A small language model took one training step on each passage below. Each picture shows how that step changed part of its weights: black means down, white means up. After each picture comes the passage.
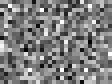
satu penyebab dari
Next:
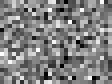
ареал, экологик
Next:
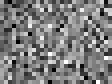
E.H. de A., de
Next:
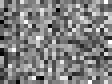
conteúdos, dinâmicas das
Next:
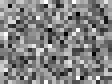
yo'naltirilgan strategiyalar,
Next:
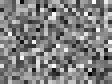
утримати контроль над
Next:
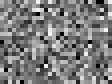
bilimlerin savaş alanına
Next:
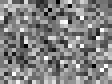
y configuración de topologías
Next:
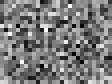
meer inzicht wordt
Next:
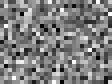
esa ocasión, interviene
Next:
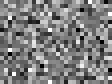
kami ini membutuhkan
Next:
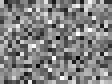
ortamının % 83.3
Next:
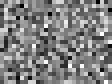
deux types de conidies
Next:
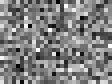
cu fiecare an.
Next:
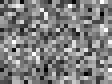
localidad, con la presencia de
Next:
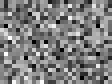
taraqqiyotga erishishda
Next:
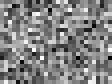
ishlash” usuli yordamida
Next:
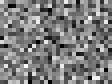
4. Сатволдиев,
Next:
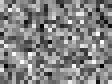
l'acqua, e
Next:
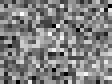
donde realiza su tesis
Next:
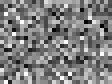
qilgan, a`zolarining
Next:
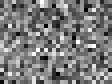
Российской Федерации.
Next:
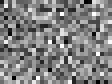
energiya, suv va yangi
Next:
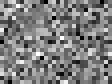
«Комсомол у
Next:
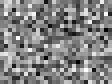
J. Detre, V.
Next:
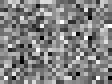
другие. Кроме
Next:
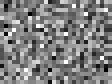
Bereich der Analytik
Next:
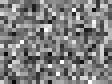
inicialmente, não constariam
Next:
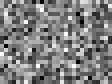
atsakymai rodo
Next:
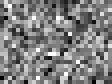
по использованию технологии
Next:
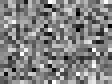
kadın katılmıştır.
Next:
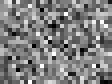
M.Z., Karimov
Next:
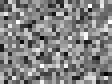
Переломним етапом у
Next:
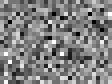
temáticas y prioridades de los
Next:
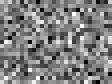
политике или экономических условиях.
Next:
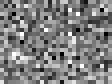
del trabajador social ante los
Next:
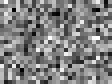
palavra reservada
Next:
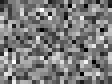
қонун ҳужжатлари
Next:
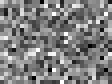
ведущую роль,
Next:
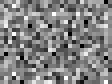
та ХХІ ст.
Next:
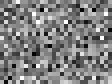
ta’limni shaxsiylashtirish va
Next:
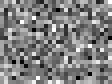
Віддруковано в
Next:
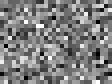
ta'lim texnologiyalarini amalda
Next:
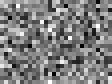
texnologiyalar: - Google
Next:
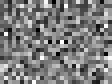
» Ramón García y
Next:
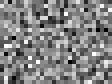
uning ahamiyati // Filologiya
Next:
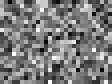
*home energy*. Per la
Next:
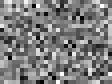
Hasil penelitian diperoleh
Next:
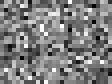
agriculture in a tropical
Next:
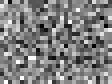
profil kemampuan
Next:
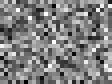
респондентов по
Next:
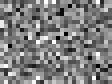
года, вызванные
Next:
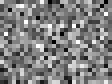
parece sobredeterminado ou
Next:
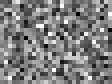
por meio de um programa partidário
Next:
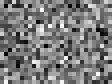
practitioners. *Asian
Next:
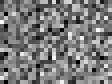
Manuel Antonio de las
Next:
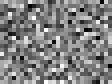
никеля так же, как и
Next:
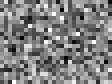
de înțelepciune
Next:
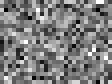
exemplo quando discute sobre o lugar da
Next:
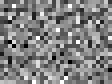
o'z bilimlarini foydali
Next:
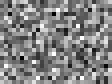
математики, а також включають
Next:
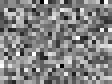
; encore forcée sur
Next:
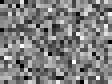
Artigo recebido em
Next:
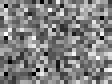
of the company and its
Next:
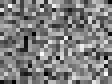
mazhab tamal toshini
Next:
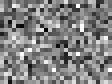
deze verslagen een post
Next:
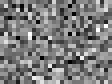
Ивановский гос.
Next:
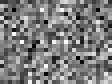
beradi. Ushbu mavzuni tadqiq
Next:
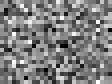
nomasi hirz va duo
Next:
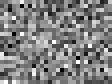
giuridica nella
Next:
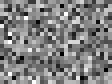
instituti “Marketing”
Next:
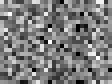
тармоқлардаги кўп
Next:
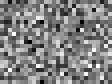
силовой привод,
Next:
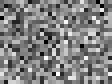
los últimos avances
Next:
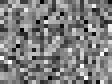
This literature has become a
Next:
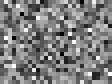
независимой и творческой
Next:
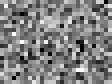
condiciona o estado de saúde
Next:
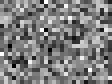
Monitorizarea calității
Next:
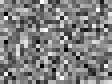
16 ay çok kurak
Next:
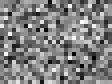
de temas y enfoques
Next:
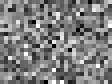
necesidades son, respectivamente,
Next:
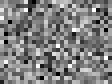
eram os tido como
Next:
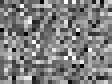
chega ao seu ponto mais
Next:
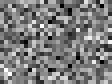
oshadi va avtoklav
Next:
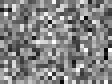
analítico “territorial”
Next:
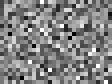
démarche demeure
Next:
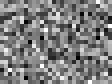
kam o'zgarish)
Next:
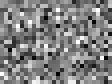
pemenuhan kebutuhan hidup
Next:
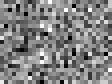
porti kabi qaralishi mumkin.
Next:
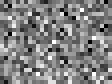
қилиниб соҳанинг
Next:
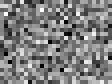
3. Xorijdagi
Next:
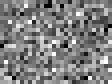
revela suas duas faces
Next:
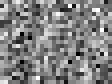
бири ҳисобланади.
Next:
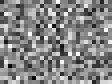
casos, no convergerían con
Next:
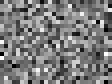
orden de pago se constata
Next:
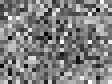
nomlarini ruscha atamalar
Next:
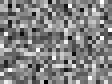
государственной инновационной политики
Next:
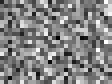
иной национальности будет
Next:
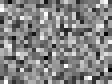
de los proyectos, la falta de
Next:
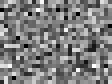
виявити потенційні ризики
